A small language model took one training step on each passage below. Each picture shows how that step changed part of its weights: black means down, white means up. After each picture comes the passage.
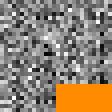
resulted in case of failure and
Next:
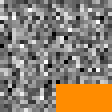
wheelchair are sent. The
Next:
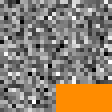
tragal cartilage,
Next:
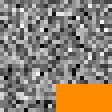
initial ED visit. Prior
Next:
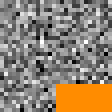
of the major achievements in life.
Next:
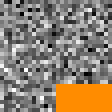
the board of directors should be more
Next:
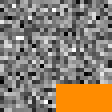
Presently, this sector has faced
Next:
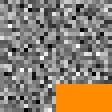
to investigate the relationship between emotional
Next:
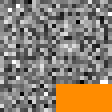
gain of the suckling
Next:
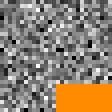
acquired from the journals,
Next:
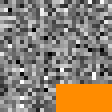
of alumina and silicon
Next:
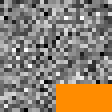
for potential confounding factors,
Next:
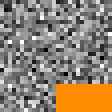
after completing BPAL but did not
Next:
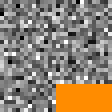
Jessica Snowden, University
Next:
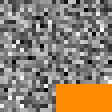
the curve is somewhat
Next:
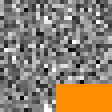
address the problems being encountered by the
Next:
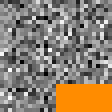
interesting to note that this effect appears
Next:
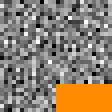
18 December 2025 Published:
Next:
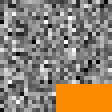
more advantageous. Key words:
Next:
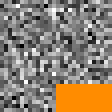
work reported in this paper. Authors
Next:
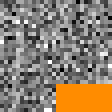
During the execution of the class,
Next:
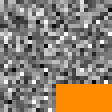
+ \frac{\partial d}{\partial
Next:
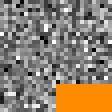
the attack and legitimate
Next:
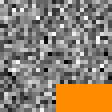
sensor value. Along with the speed
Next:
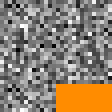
Policy and practice recommendations
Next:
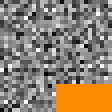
of Uzbekistan in 2020
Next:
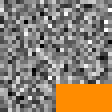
There is no conflict of interest in
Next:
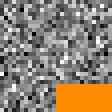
way ANOVA. The research findings revealed
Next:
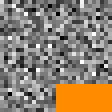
Is the Missing Link?
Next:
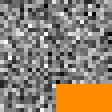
independently. - The process of
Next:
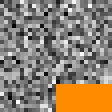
to be the (heavy)
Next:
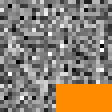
interconnection of heterogeneous
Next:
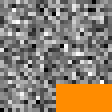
to a node w.r.t
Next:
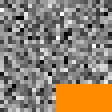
the SSM parameters already exist in every
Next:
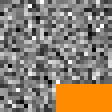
rupture of membranes
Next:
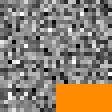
the integrated spectral model due to
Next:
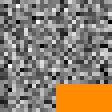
Shariah benchmark to
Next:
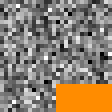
dolphins). Seals and
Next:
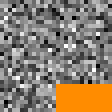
output a series of waypoints for
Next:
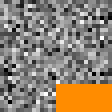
a lasting effect on main soil characteristics
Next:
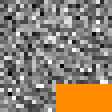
important bands observed in the range 1
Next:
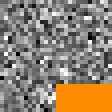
(8 ml.) was heated in
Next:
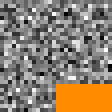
Complex Urban-rural
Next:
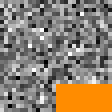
the Sport of Gymnastics
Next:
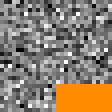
the following keywords: “Acute
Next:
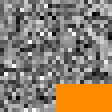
The final sample size used in this study is
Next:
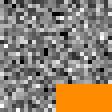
were first glazed with a lead free
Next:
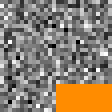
persist after the end of the first and
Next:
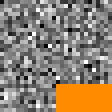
Additionally, nylon wedge
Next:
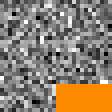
different ways. The focus of the
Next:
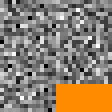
well as small companies capable of producing
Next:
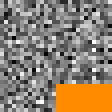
as quality of leadership or personal features expected from
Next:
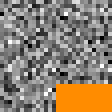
stark contrast, both maximum and minimum
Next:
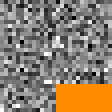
to the feelings of the
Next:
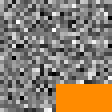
provided support to the Transaction Cost
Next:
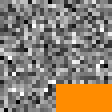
white cloth. The viewer
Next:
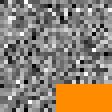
al. 2021). In summary, the
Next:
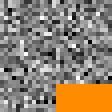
on data from one part of primary marketing
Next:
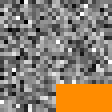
Jamin, "The origin of
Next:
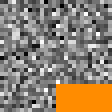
to ALS and further revealed that there
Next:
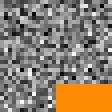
rice participation through awareness and knowledge,
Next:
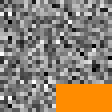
of (meta)data. The
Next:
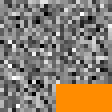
Figure 1 and Table 1 compare
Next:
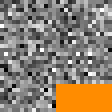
no prerequisites for a significant increase
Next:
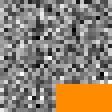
M. Zulkefeli, and
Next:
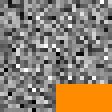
my friends think about my consumption is
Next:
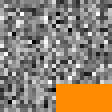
they need, and on the other hand,
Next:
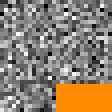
facing many challenges while developing rapidly.
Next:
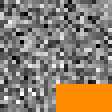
Economic Aspects of
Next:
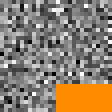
UN Framework Convention on
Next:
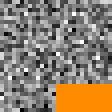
the delamination initiation and progression
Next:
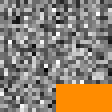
they make cannot be verified by third
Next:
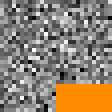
be that people have not been treated according
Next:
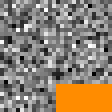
690 nm which being a characteristic
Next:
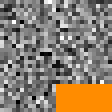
cosmetic and personal-care
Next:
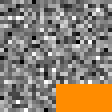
not only in Jerusalem;
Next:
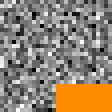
those of surgery, are lower,
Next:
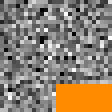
stakeholders, ii) Understand
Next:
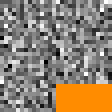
states of low-grade
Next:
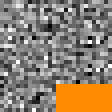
work. Furthermore, it was noted that the
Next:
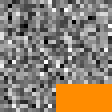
be much clearer to me if
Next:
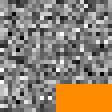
1. INTRODUCTION
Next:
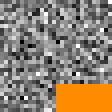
light of this, the study examined the
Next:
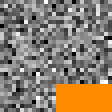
could ensure that the solution with individual
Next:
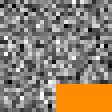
balbo crypt Fig.
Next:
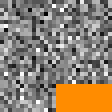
Professor Shen Shun
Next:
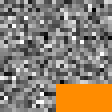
related non-linear systems obey the
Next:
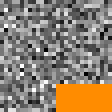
interfacial engineering through
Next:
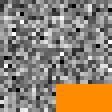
Tomato mosaic virus
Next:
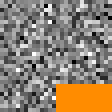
The remarkable increase in understanding of
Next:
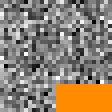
general public in Bali, believe
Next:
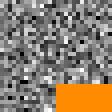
Figure 17 provides an overview of the sustainability
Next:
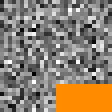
a quantitative, exploratory and
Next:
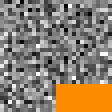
the light of the general principle of
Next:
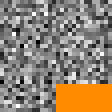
range of diseases including helminth
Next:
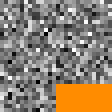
observational study carried out over a period of
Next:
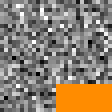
no conflict of interest.
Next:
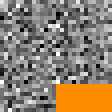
THE SUSTAINABLE
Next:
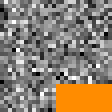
test models. The results showcased the
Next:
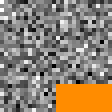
homelessness-related supports
